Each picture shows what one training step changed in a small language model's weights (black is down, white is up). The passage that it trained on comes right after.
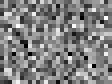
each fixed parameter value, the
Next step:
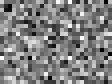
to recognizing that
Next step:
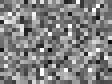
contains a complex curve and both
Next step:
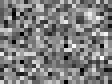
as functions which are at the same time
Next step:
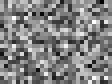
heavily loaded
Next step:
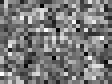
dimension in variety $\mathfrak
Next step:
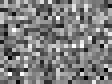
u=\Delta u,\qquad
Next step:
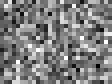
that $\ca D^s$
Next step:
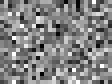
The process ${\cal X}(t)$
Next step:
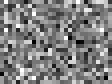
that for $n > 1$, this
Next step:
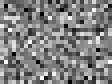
of Hamiltonian cycles
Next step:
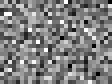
algorithm of verification of
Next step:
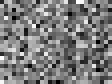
error tolerance.
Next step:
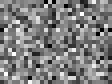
be written as graphs over
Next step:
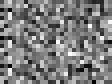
\}$ be the stationary distribution
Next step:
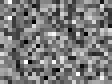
a remarkably general method and
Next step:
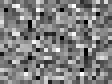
trivial, i.e.
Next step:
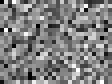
reducing by $G$
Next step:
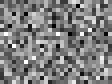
and this work clarifies the
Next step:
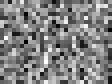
and \eqref{trans2}
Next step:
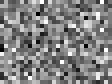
Recall that Kalton's
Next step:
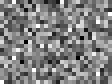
Brazilevic in
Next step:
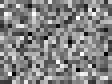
work, we propose the first
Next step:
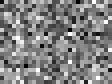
the structure of $\R$ and the
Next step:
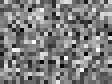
$w$ and joining
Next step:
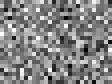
failed for them.
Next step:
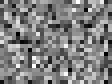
the second step, we approximate
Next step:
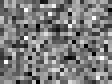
$\tcg$. This
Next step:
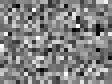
groups with infinite cyclic
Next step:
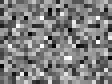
general program to understand all
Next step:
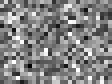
with respect to $v$ and
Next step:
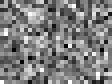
in fare. Figure 13
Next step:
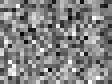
are in the same orbit and so
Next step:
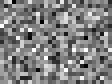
with diameter $d$ has
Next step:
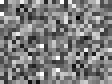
by the National Nature
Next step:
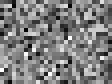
\end{equation*} which yields
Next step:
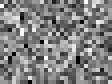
then $L(f)\geq
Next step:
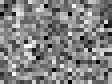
we insert $\mu$, given
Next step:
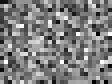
Cauchy integral operator, and
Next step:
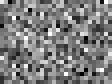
\\ Jonathan
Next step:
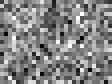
for equivariant
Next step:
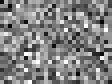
of Theorem 1} Due to
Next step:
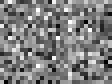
curvature changing sign
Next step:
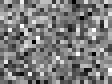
variable length Markov
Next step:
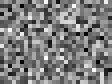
largest $ q_{\tau}
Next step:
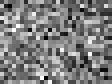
from Gaussian smoothing
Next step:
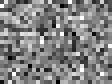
if Hypothesis
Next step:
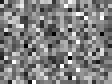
different from $p$ and
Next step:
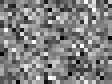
his new idea of
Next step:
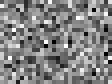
method, we then find values of
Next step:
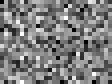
the matrix RH problem $M
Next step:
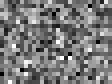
a case studied by
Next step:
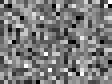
from nonlinear acoustics and
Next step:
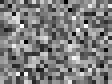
nonnegative integers
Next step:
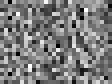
{\scriptstyle \prod
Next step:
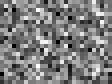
carefully in the
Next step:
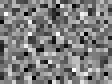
ordered forests,
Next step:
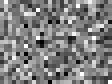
{\it infinitesimal},
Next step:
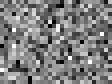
we start by approximating
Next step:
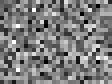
the topologically enriched
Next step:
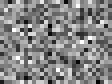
=0$. \section{ surface theory
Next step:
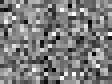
of a graded subring
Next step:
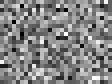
n\phi(a)$$ for
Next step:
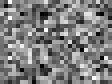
asymmetric Lagrangian
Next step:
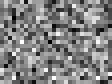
in the form $y=(\pi
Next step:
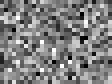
positive constant independent of $t$
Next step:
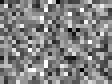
Newton iterations in
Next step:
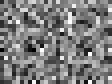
removed from the the
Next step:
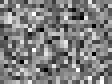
with $k_\infty $ the
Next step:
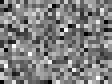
of multivariate polynomials and
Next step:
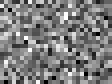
U$ is an irreducible
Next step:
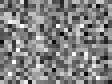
matrix $\mathbf{W}$ and
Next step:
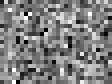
term in the first bracket
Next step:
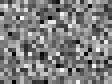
the closed elliptical disc
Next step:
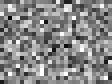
there are similarities in
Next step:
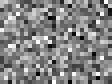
is to find an estimate of
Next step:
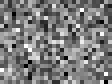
skew axial algebras
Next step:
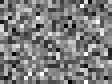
We use the mean value theorem
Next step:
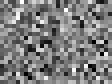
Define $$ \bar {\cal
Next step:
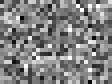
all elements $\bQ^1,
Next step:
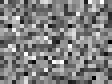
these particular cases have to be
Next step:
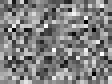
$2t$ values of
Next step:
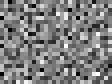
\special{pn 8}%
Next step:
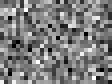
the above proof we actually
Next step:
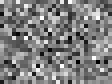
P,q\in Q$, then
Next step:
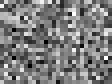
if $\alpha$ vanishes
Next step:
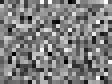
\\ We define the following real
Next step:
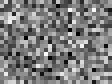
with smooth boundary $\partial M$. We
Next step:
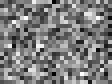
as the universal
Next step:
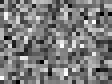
therefore it is a good
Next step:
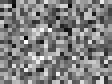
\end{eqnarray*} Lemma
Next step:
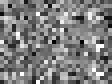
is as large as possible.
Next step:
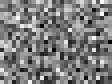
function has a series representation given by
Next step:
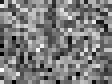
for the convex input
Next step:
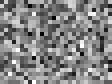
one, two, and three standard
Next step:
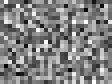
that $d(\delta')\neq
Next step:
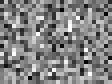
the above arguments are valid
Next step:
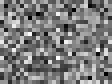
due to Banach's
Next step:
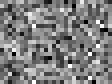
comes from the nonlinear term $(
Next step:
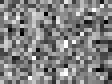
conditions it is clear that
